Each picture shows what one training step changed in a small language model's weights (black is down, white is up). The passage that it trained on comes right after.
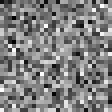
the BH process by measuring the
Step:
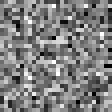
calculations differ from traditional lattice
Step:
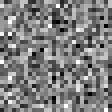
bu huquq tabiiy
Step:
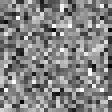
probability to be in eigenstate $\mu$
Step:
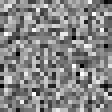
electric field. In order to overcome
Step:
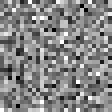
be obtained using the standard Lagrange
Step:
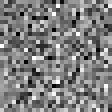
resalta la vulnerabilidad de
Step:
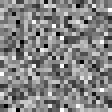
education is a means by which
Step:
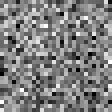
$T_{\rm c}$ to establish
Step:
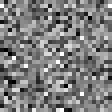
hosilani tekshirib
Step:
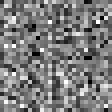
амалга оширилган
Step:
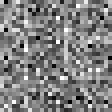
l'ampleur des pressions sur le
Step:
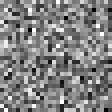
institution and/or address\\ %
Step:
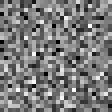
oʻzaro manfaatli
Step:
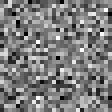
such a reference frame is given
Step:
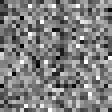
сравнительно недавно
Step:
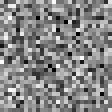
networks, algorithm, robot,
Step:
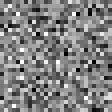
Dastlabki Induksiya Bolani
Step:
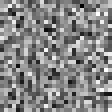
as quantum fluctuations. In particular, the framework
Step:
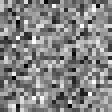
carry the quantum features in the termalized
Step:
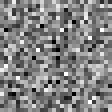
of dark matter particles is given by
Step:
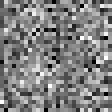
two methods provide the same value for $D$
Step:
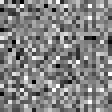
a very important book. This book,
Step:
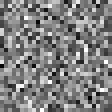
– мобилизиране на
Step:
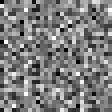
sayyohlar orasida
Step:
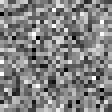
macroscopic number of external
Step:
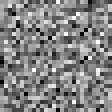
the relationship between the principal components and
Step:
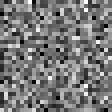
valyuta zaxiralarini
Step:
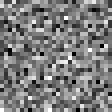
umumiy bo‘lgani singari
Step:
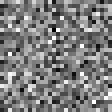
تم استخدام
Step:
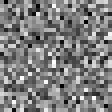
desgarradas de várias
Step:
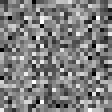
FOR WORKING WITH
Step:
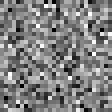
maximum at zero frequency that is directly
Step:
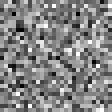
observations to image the ionized component of the
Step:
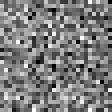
Qatlamlarning ketma ketligi
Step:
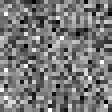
iste'dod barcha
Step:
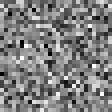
*Acta Botanica
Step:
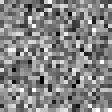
to the sample length. Relatedly,
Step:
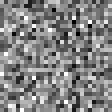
generated and fed into the next
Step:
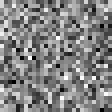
of languages spoken over
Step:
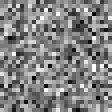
implies that the world function is
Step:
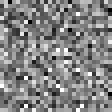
be unrealistic, whether
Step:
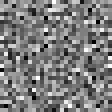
Fundiária. Nos
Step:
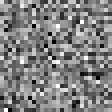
dont la durabilité,
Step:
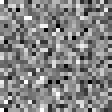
paper. \\ The aim of A.
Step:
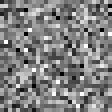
were centered throughout the
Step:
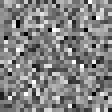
with each of these categories should find
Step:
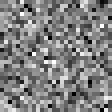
power-law index $\gamma =
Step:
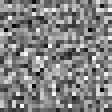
metodológicas relacionadas,
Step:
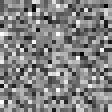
COVID-19 pandemic
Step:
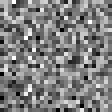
oilalari bilan yashashlari uchun
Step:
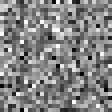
property of gravitational radiation
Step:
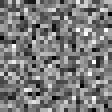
dimensão dos deveres e a
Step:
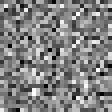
potential amplitude $\tilde{A}$, given by
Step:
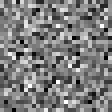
xohlagan ona ikkinchi
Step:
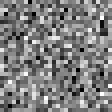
lo que podría colocar a
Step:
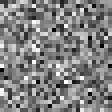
distantsion tarzda istalgan
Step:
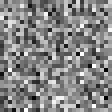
Укиё-э – это
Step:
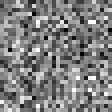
\def\Qbar{\bar Q}
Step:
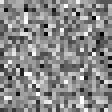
(no absorption). At this point, we
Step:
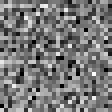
acesso em: 24 de Março
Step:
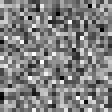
could be optimally solved by carrying
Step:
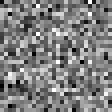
of the rainfall median curve with
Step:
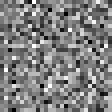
intellekt va mashinani
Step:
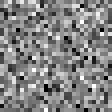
is the width of the quantum-well and
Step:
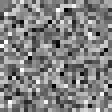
\leq (n-1)$ is given by
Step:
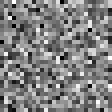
innovatsion yondashuv,
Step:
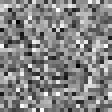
of $m_t$ is critical,
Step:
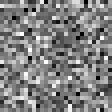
Neutron Source.
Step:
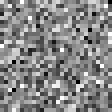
канальців [6, 25,
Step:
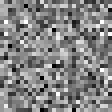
with a $\pm$ sign is a
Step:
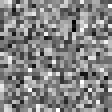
regularization preserving the Ward
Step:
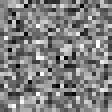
for the two fields, which is the case of
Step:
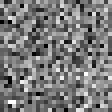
sabablardan yana biri
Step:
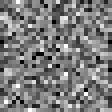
кўзи ожиз бола
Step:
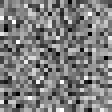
baixo consumo de energia
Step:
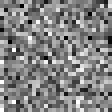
Fermi sea properties} imply the
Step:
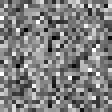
Natural Science Foundation of
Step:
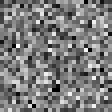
see \cite{BFLLW}).
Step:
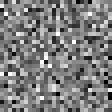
jamiyat hayotidagi
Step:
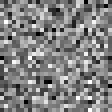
Vortex Synthetic Eddy
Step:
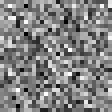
areas, the corner reflector
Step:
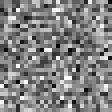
growth of the graphitic ring
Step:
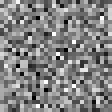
A.; Paschen, S.}
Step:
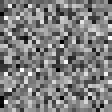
желтушность кожных
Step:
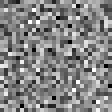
the dotted black line where the position of
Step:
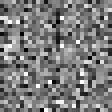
шахс бўлиб камол
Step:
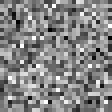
has a comparable slope to the
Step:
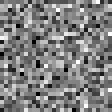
geometric constraints are necessary, as
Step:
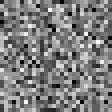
istagan o'yinidan
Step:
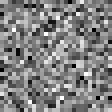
state has never been really demonstrated.
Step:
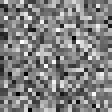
четыре группы.
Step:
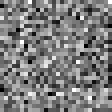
dobi vsega: »Jaz
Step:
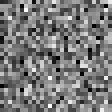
o cuidado ao traduzir o
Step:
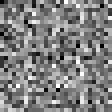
être suggéré de
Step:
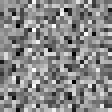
running cosmology and the two
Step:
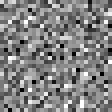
sur les marchés monétaires
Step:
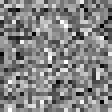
First, it can be directly related to
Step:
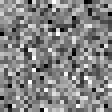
diperlukan sinergi
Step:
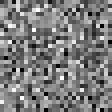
an input text snippet,
